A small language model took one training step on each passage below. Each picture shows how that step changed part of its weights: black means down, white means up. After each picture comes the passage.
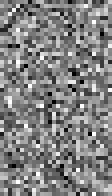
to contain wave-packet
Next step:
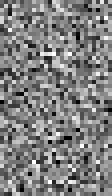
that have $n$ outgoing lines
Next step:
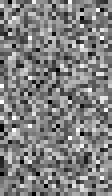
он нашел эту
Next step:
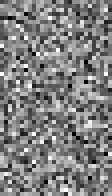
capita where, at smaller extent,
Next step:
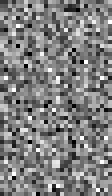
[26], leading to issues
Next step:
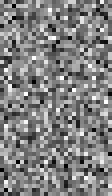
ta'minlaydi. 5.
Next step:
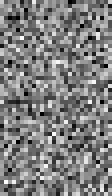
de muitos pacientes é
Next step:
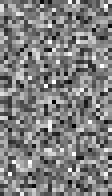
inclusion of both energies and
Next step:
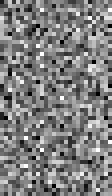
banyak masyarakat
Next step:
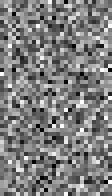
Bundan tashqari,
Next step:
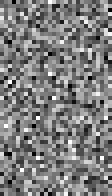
bajarishni talab
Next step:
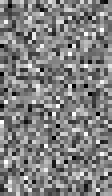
било коју
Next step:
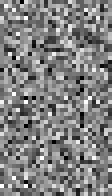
securizat de date,
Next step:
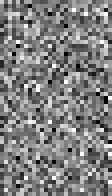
Bunday e'tiborning
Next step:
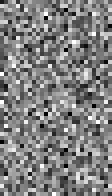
however, we stress that apart from
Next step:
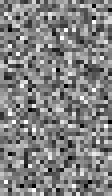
and 2D (for 1D see,
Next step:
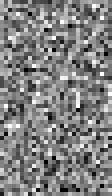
bandits. In terms of the
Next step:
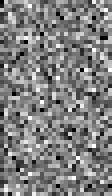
рукописи некада
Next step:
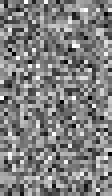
values (or $3\sigma$
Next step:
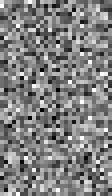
иложи бўлмаса,
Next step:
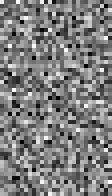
escala cromática muito
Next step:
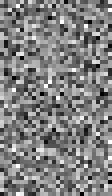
spacetime in the galactic halo
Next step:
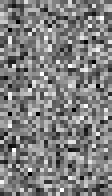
laboratorio social para el
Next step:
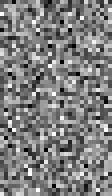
& Proportional Fair with
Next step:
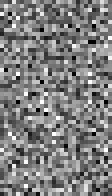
do engenheiro clínico
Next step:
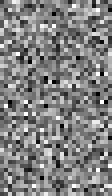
might still be solved in
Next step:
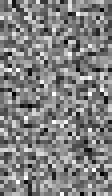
prediction, requiring an additional
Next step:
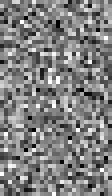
100 °C and then exposed
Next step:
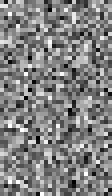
is dominated by the regions of the phase
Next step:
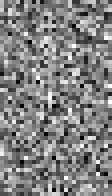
term as a representative of both the
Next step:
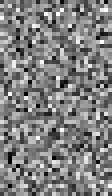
\end{equation} If this is the
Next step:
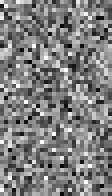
potência polissêmica e
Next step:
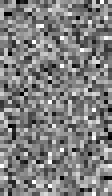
for every $x$ if and only if
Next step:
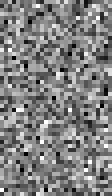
estendidas, as roupas
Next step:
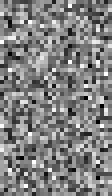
and fluxes. \end{itemize}
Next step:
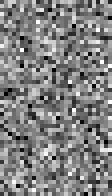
thousands and tens of
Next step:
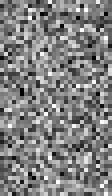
larger than the power needed to
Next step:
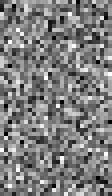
Professor of Fergana
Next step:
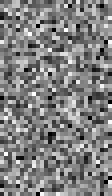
and Gemini to generate
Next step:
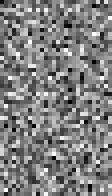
Although the poling electric field along
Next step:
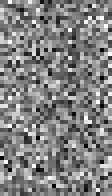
loss function is evaluated through mean
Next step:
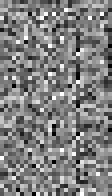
of those. In particular, all the
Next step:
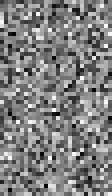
during the tests, a wear
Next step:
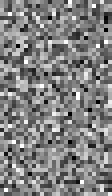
a BEC in a symmetric
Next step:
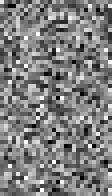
tizimidan foydalanish
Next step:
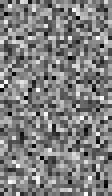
known transition energies. We attribute
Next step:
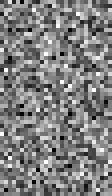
visem a inclusão de
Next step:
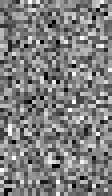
найти в работах
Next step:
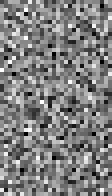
to current data as well as projected
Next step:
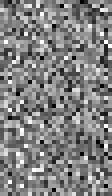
bu araçlar sayesinde
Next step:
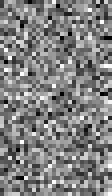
whereby high values of $K$ result
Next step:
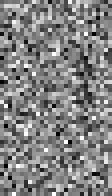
is a solid sample, the sphere
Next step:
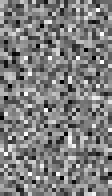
and any offline marketing
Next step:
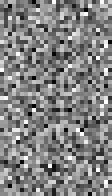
Sherzod Uralovich –
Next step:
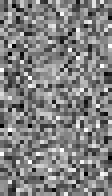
two breaking modes can be
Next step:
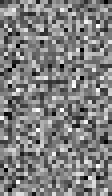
cluster allocation}}, we
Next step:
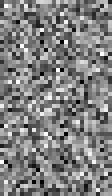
spoznati, da je
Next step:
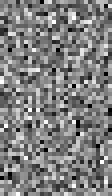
in freshwater ($\Delta S
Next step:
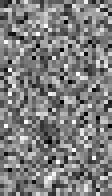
segunda investigación colaborativa
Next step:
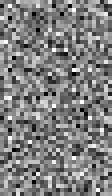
oyoqlari uzun,
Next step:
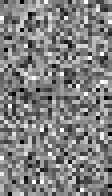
Agency in SFHA
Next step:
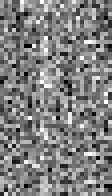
se présente alors comme le
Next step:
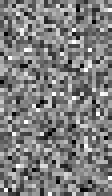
that the star-formation scenario is far
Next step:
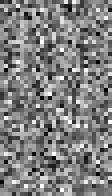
Alto Comisionado de las
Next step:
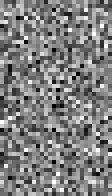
blue whale A and B
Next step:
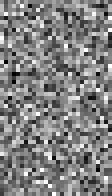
corresponding observers 1 and 2 measure the
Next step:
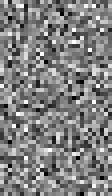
deviation of the noise-induced
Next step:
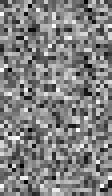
density, $P$ the pressure,
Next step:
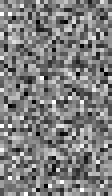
Higgs bosons of the
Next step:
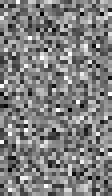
Кодинцем етапами
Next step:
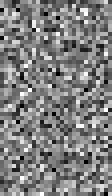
катта массиви
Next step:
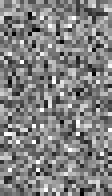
as in derivation $\mathcal{D}$,
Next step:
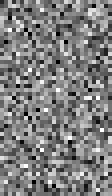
banyak mendapat
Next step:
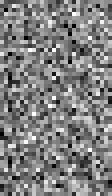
system.\\ \noindent {\bf
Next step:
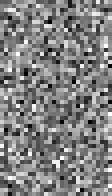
and differences in the adopted
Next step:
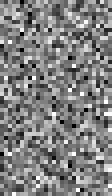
experiment in the same two types of cases
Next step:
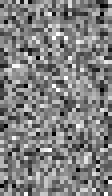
e.g., virtual base
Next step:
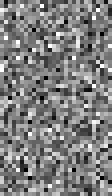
психології та
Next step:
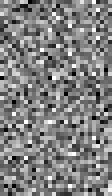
the four current ($\iarc$) values are
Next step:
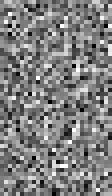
organizado não pode ser analisada
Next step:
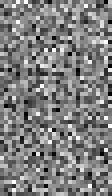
Carta Convite; -
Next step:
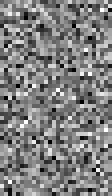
differences between nuclear models. We
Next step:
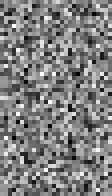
ble opprettet et
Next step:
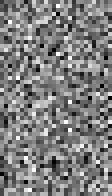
Сол сияқты,
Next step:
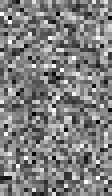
adabiyotida bunday
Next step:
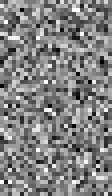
we want to allow the decay
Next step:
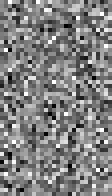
With this numerical study, we therefore
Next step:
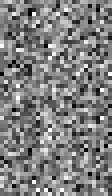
la performance et l'équité des
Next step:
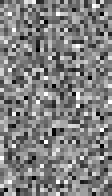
in the low-energy bulk group is
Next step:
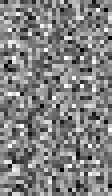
only for early stopping.)
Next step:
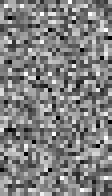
for brevity of notation,
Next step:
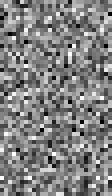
L. – Ива козья
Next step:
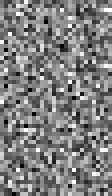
when the dynamics is even slower,
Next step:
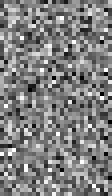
но возвышать
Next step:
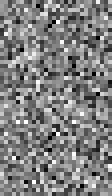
va baholash Strategiya
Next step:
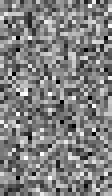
variable (or replacement of a
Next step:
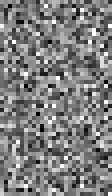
individualização do tratamento
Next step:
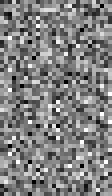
selain itu contoh
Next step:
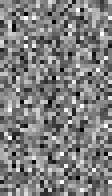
to'yinganlik harorati va
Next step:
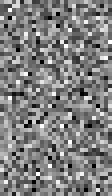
esa katta til
